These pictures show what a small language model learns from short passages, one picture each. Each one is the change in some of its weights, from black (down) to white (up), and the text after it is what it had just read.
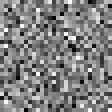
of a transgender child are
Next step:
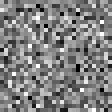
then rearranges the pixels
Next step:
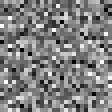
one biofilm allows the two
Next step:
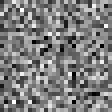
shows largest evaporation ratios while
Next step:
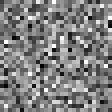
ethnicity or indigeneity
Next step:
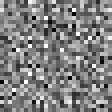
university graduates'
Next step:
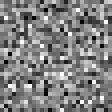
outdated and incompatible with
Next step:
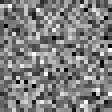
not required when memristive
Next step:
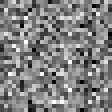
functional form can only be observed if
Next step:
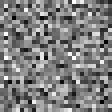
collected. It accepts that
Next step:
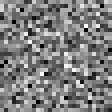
decreased markedly on
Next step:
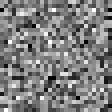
fixed shear viscosity over
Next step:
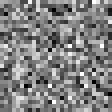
supportive: both acting from
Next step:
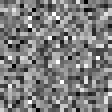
internal affairs bodies of
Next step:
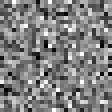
this work we have used stars in a
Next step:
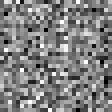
flows and sound speed.
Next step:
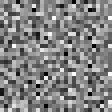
allows to distinguish the
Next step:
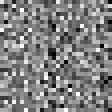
c c c } \hline \hline &
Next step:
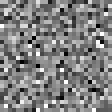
Their Parents Concerning
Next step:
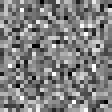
is relatively resistant to different
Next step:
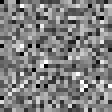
capabilities (i.e., linear
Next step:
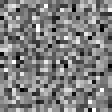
in the recorded correlation function appear
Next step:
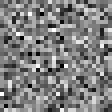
SECTION It is a
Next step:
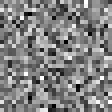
data from this trial could be available
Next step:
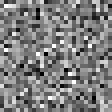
algebraic equations \be
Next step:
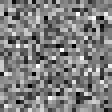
well-designed attacks.
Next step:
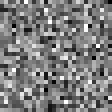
call it thick graphene.
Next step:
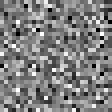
modelling performance comparison regardless
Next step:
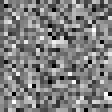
blue dash-dotted
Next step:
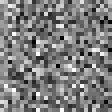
cinnamic acid, other
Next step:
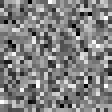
study-level will be carried out
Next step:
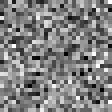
oils (Celebi and
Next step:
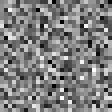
Masudul Hasan Masud
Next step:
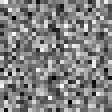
\(\Omega = \gamma\) is
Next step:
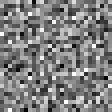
travel time of a photon from the
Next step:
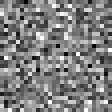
tourist attractions included on the
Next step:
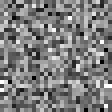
concepts here underpin the
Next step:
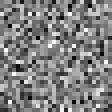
components (microservices)
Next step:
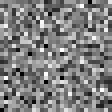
Global and Regional
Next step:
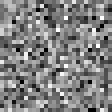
and no restrictions are imposed by
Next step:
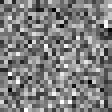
and access the duality over two
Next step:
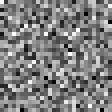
expression of the tansig function:
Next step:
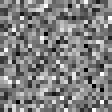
for each learning (core material), additional
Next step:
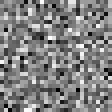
available). As none of these observations
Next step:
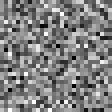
itself reflects the structure of the
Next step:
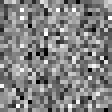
and (2), respectively [7]:
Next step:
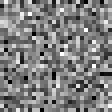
Yongseok Oh and Che
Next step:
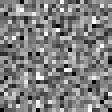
ON CONFORMER
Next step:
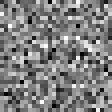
effect following a normal distribution with common
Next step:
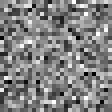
power, as shown in Table 2.
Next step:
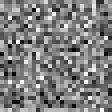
farmed sea bass were
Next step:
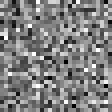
improves surface quality of the different machined
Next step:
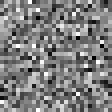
researcher's track record and
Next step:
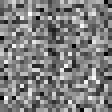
(or at least a much reduced
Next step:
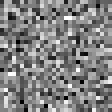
which'' $\rightarrow$ ``user,
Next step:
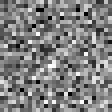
shows the encoded value misfit
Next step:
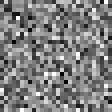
ideally should not be shared with
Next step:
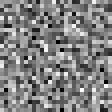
GHz) as suggested by
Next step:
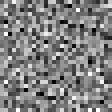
equipment. Please use the
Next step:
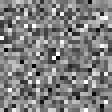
Since van der Waals
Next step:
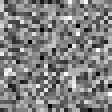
where validity of the analysis requires
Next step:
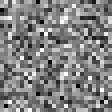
one), and $\Delta W_N$ as
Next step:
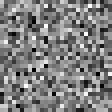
new charts (e.g.
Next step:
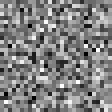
analysis was based on the Classical
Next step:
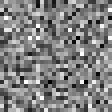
of discussion. Also, the
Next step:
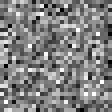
I analysis on population growth for
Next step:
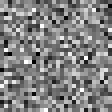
cost increase by 9 %.
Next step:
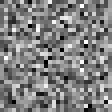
[19,20] In our study for
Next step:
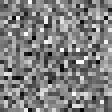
female. Thus,
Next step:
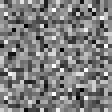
``grouping'' of data
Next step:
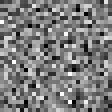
components or impedance mismatch
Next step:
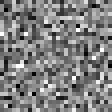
For metal alloys, the
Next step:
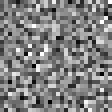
required to exactly reconstruct
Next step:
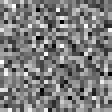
Authors state no conflict of
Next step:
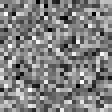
$\sigma_c > 0$ and
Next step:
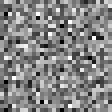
involved. They are related to
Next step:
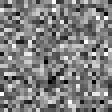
numerous consequences. Some of
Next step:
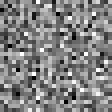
employed here was formulated using the
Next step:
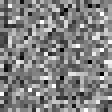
Fig.~S13C, H). We also
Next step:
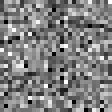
standard samples for obtaining FLD
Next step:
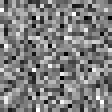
By shedding light on the
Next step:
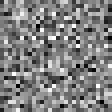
parts: the estimation of the mass
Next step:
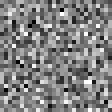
also utilized the similar adversarial
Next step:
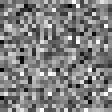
can be measured in two ways using this
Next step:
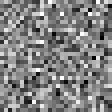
1 and so on. Table (2) shows
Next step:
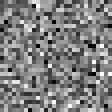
hypothesis with parameters specified
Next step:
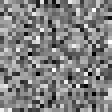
of such claims: whether
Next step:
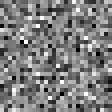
Exposure times of
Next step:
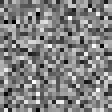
particle at A, since the "single
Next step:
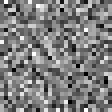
irregularly shaped
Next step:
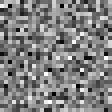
1). All atoms are assumed
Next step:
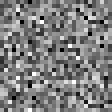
blocks concept is generally
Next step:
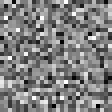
m mol in a minimum amount).
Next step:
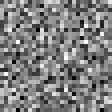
businesses. CARES
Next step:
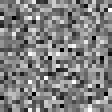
the capital means that Cairo
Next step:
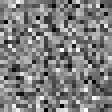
basic concepts. Design
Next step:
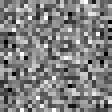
surgery these drugs were used
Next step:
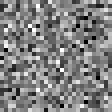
been noted for substituted
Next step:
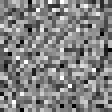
and a length of 400 mm.
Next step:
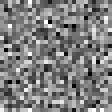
Department of Physical
